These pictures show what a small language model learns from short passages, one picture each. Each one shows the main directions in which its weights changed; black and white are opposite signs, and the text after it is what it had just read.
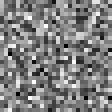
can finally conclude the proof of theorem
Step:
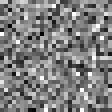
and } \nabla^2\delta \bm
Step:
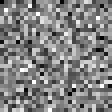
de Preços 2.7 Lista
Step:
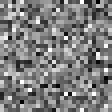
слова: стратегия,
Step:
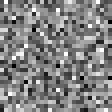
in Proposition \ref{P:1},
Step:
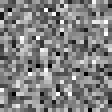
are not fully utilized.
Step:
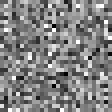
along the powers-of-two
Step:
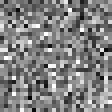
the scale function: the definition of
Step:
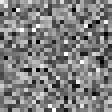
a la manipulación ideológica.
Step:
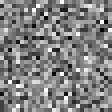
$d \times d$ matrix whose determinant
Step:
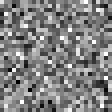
workers qualityoflife
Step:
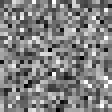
u}$-invariant cocommutative element of
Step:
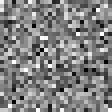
Овие бројки
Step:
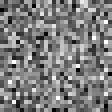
uchun asosiy ekotizimni
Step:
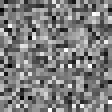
the computed value of $K$ we
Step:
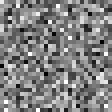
hitung untuk variabel X4
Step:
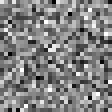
de la droite projective,
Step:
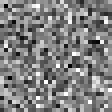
of polynomials in one variable $Y$ with
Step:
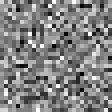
de Greville. As
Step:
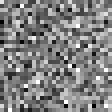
(a) it suffices to show
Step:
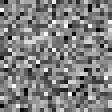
\manifold$, the divergence theorem
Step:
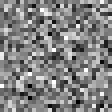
unbiased stochastic
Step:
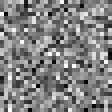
\cite{Mun, Sim}.
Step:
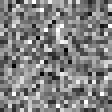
and another profound collection of
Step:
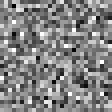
muy interesantes, por una parte con
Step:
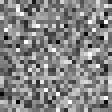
mesmo dia. As observações
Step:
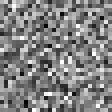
sampel sebanyak 48
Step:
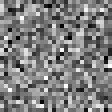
This will be important later in the
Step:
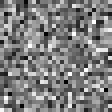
to the summation of all diagonal
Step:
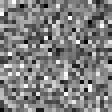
mesmo a Tirzepatida
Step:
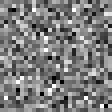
Laschi, F. Vecchi,
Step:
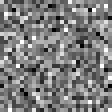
and the conjecture} Throughout
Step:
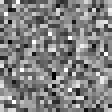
establish that an $L^\be$ function
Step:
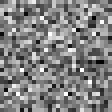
map send $r \mapsto x$ and
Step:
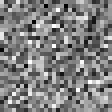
comparando la que se constata en
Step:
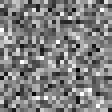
auf das Heloise Common
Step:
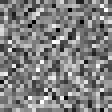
discapacidad, a la total
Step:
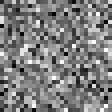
aboutL\'evy process, refer to
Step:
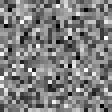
we will show that $\cT$ generates
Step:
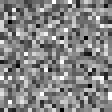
yaratish muhim ahamiyat
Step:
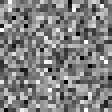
pair \cite{CLP}
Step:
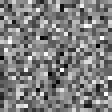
corresponding It\^o correction term is
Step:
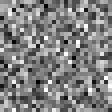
als fortlaufende,
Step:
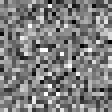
establishing an inclusive education system
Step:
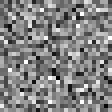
\end{equation} This expectation is
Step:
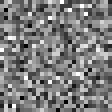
decreases respectively. Note also that $$
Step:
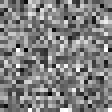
В. Алексеева,
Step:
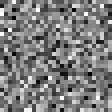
\leq C E^\alpha t[u],
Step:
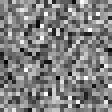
this paper and P. Tingley for
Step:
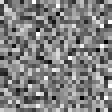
e Sustentabilidade.
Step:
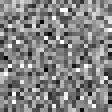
Emleniw, 2. Den
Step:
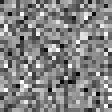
in a natural manner by considering the
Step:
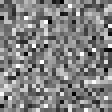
of $M_H$ does not provide an
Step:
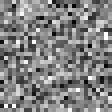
foundation for developing low Mach number
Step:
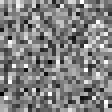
в рамках волновой
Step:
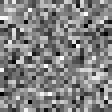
será individual, y si se
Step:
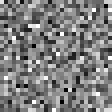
the opposite ordering on the index
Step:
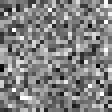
движения *animal
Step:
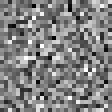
huquq dunyosi,
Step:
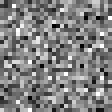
confabulan contrastes de
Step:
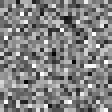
yaxshiroqdir. Agar
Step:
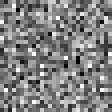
by $X_1$ is the
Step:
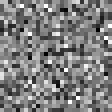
olyapti? Masalan,
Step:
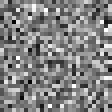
formulation is as follows $$\max
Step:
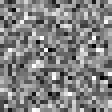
system the output $\z$ does not depend
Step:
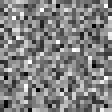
the degenerate Changhee numbers and
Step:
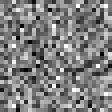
sería posible generar situaciones o
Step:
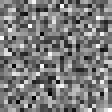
\hatH$ be non-empty proper
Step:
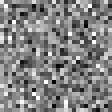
Jl. KZ.ABIDIN
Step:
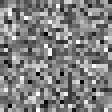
$W_j^\dn$. Since
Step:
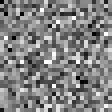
lagerdagi sharoitlar
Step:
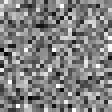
it is. Since the vertex labeled
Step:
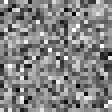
\gamma) \inl \sim
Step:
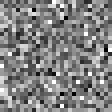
бөгөөд та
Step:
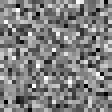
академических наук*
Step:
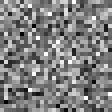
ҳамда унинг фаолият
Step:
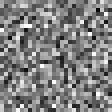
ancestrales o el derecho
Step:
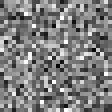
C \to C'$ is a morphism
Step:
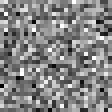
En effet, la commutativité des
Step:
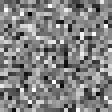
mano grazie prima ai
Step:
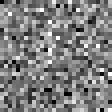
можно отнести такие как
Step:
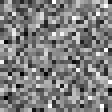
usual setup in the L\'evy
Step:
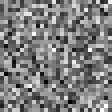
une agence institutionnelle,
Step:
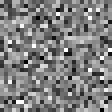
that there exists a positive real function $\ell$
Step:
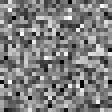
al.} \cite{CPP}
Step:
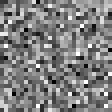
to a contact structure (definitions
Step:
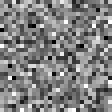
mean scores at percentage
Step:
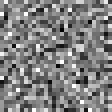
de ciudad. *Problemática
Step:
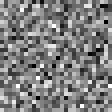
incorporeert, doet
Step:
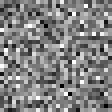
e_j}$ for $k \in
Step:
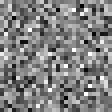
dos alunos. Quadro 2
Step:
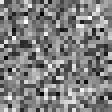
its adjoint with respect to $q$.
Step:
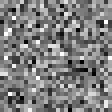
P_{p}$: \begin{align}
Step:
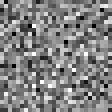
a exclusividade da exploração
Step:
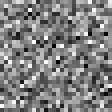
de suas lideranças e
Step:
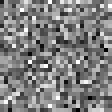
another and find a surprising
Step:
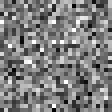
centralizar todas as informações dos
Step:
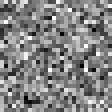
enfermagem encontra em sua
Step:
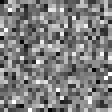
are also $S_2$-invariant,
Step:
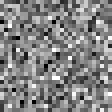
which influence the diffusion terms
